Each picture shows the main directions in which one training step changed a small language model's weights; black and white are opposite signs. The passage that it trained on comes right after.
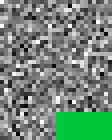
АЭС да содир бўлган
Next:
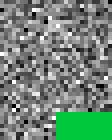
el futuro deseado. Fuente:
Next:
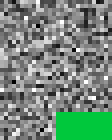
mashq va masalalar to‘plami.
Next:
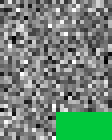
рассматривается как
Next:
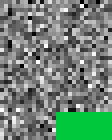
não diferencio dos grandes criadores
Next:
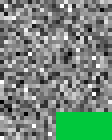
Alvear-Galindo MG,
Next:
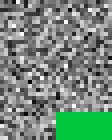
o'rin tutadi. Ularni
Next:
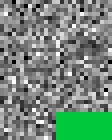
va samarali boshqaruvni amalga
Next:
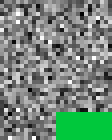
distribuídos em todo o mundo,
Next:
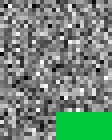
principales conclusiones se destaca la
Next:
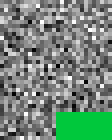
voren te brengen. De geheele
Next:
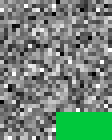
de escolarização”. Dentre
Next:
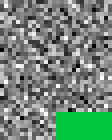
que o jogador analise todas as
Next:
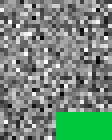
verano, se mantienen dentro del
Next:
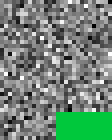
va nabotot dunyosi,
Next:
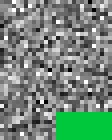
un entorno más competitivo y seguro
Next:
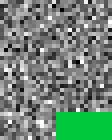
ҳажмига нисбатан
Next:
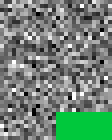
projeto e a ampliação de suas
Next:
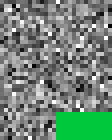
превышать одну
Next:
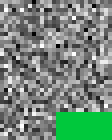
grubundaki öğrenciler,
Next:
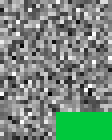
norm and significant ones
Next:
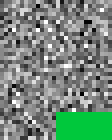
adalah pendekatan komunikasi yang
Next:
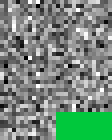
interpretar à sua própria
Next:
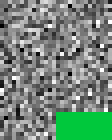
труда с эталонными
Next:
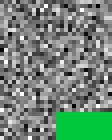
O5.1. Planificar
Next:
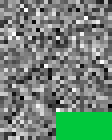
načela FAIR, so
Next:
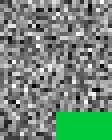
bo'lmagan tengdoshlari bilan
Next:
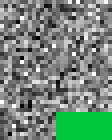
Pembuangan Sampah yang
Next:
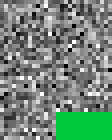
Keuangan Non Bank
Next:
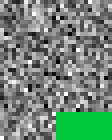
g‘azalni taqdim etdi.
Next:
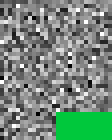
como objetivo avaliar a
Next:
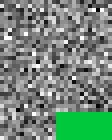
tanks to produce the fuel or a
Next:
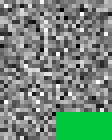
Parxamenko “Matn,
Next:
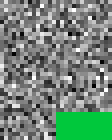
operatsiyalardan qiyinroq
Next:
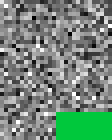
O‘zbekiston Respublikasi Oliy
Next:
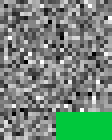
Birozdan keyin behush
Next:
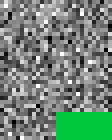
was to evaluate the production costs
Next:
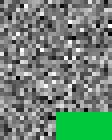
самых энергичных
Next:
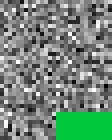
над разработкой,
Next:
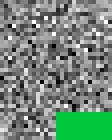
García y Alejandro
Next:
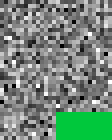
ilk bilimsel çalışma
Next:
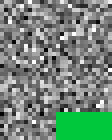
davom etib kelayotgan
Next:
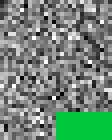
ayları arasında hasat
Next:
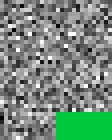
kompetensiyalari yangidan ko'rib
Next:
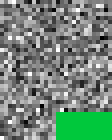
hayotida buyrakda tosh
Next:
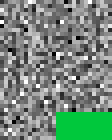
formulación de medios de fermentación
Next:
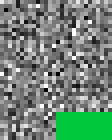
prolongation of the time interval
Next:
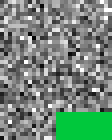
dunyo shu qadar
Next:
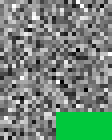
его мужчин критическим
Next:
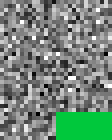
Аралиевые [6] мы также
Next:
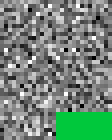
uma membrana foi fixada sobre
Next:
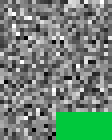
avlod o'z zamonasi
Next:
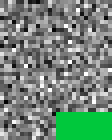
aan hoe reeds na een
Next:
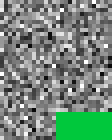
yoshlarga zamon talabalari
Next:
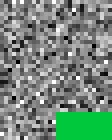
совместное нормальное
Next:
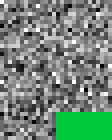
ayrılığın trajediye
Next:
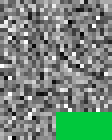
konsekwencji jako
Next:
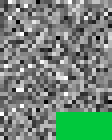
sharqda BXSrning sobiq
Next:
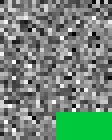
Bouaké contribue à la
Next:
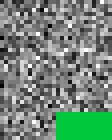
à saúde como moralmente
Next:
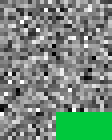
singdirib borish muhim
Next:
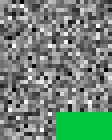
произошло (табл. 1),
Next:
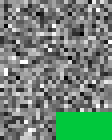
ijtimoiy va iqtisodiy miqyosda
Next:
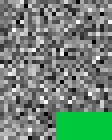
as múltiplas semioses
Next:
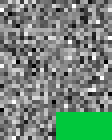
identificati con le differenti
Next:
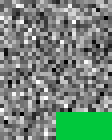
mais frágil. Para mais,
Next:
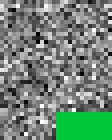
de pacientes biprotrusos, por
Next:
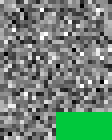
infantil, segurança); 3.
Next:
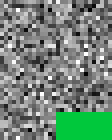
tashrif buyurgan xorijiy
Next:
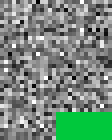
tingkat kecemasan
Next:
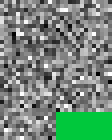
Fragen einfügt, die
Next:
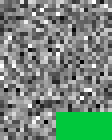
en Latinoamérica en general y,
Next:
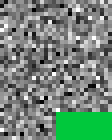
soliq qo'mitasining
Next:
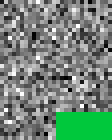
e Amazonas. E, por
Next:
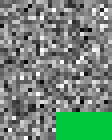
має стати одним із
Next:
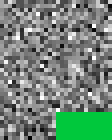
Além disso, os óleos
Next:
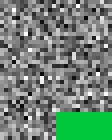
geliyor ve oldukça
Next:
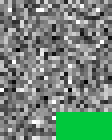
кафолатланган. ²
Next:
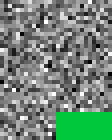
bu boradagi asosiy yo'nalishlar
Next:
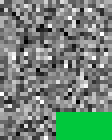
bo’lgan hamma imkoniyatlari) dan
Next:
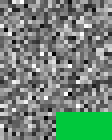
коробки, при помощи
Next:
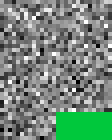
завозятся из стран СНГ за
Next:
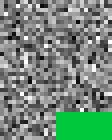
baixas podem ser marginalizados
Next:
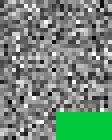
hospitalares, valor de
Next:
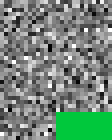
oldin yoqadi. 1-rasm.
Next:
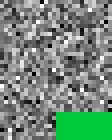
yerdan foydalanish sohasidagi
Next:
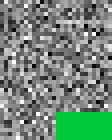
poderão passar a ver infância no
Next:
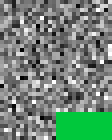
of multiple sclerosis
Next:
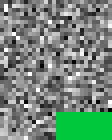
«Herausforderungen mit dem
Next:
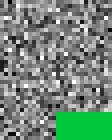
Fausto de Goethe. Un
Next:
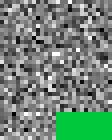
a quantidade de bovinos
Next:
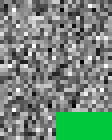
rivojlantirish; strukturaviy va semantik
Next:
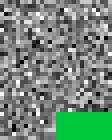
the scientific degree of
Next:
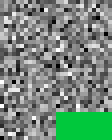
Medical and Natural Science,
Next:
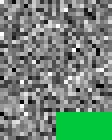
билан битта ечимга эга
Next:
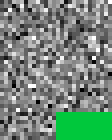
elementlari orqali lug'at,
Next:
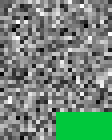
до навчання, підготовка і
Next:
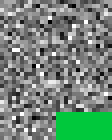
використання відповідних
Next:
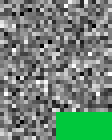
Stracke This article is
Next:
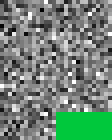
мўъжизасини, деб
